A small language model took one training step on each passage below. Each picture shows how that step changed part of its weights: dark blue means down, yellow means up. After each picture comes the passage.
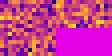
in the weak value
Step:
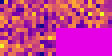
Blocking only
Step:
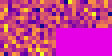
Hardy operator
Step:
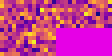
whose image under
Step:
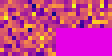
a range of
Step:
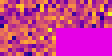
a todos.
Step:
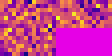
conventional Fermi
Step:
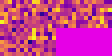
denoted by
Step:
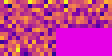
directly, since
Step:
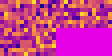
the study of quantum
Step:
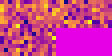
as design variables.
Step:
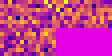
magros como,
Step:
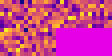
sharing the
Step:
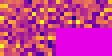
point only finitely
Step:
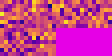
fitted by any
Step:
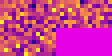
condition. The
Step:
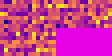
is now a
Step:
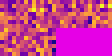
given by a right
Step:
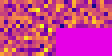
capital, et
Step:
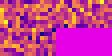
operation as the
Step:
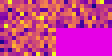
indicado para o
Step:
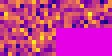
the value of
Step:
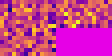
following proposition and
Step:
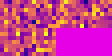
a coordinate system
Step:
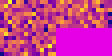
energy is given by
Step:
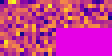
the heat equation
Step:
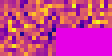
a center at the
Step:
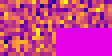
the spatial
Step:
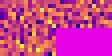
fan tant
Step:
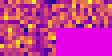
be the eigenvalues
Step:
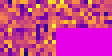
strategies for
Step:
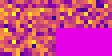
rather rare
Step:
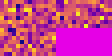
We note that path
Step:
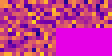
на основних
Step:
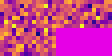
pose a problem
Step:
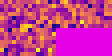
permutation of
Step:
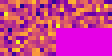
the unitary
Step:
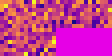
signals and
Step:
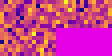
rightmost restricted
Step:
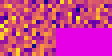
harapan yang
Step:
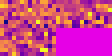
of lattice points in
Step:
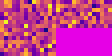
correction is
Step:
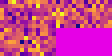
dB on
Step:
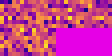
that this gives the
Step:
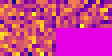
for total loss at
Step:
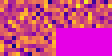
shown in Fig.
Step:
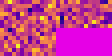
The summed
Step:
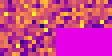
$p$ and
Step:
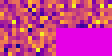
an example of a
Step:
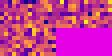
following explicit expression:
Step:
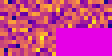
dominating set of
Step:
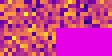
coupling can be
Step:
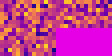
treated during the
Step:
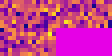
used to estimate the
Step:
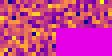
can be set real
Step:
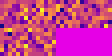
holds, where
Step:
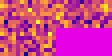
of degree at least
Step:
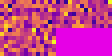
to looks
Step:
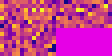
where we set the
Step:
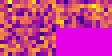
similarly as in
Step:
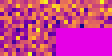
+ \alpha
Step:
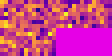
$n \ge
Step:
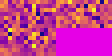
то, что
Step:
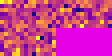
enfermo de
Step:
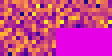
observation on
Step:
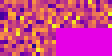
fan va
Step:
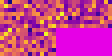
data base is even
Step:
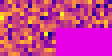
the input
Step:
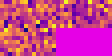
share of all
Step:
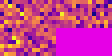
the above strategy
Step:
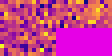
the dimension of the
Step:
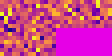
bij het
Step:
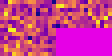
is the second
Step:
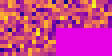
\BibitemOpen \bibfield
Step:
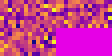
required in order to
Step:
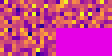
modeling of boundary
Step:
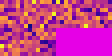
and direct numerical
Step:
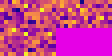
conditional distribution of
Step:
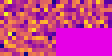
independent (see
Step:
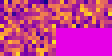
de fait
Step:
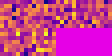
a real number
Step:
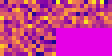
% Follow this
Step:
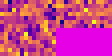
of wavelength in
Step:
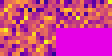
nach oben
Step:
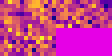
\bar \partial
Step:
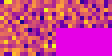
interval analyzed
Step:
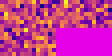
the radial
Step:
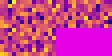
we will see
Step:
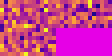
our model provides
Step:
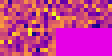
quite similar to
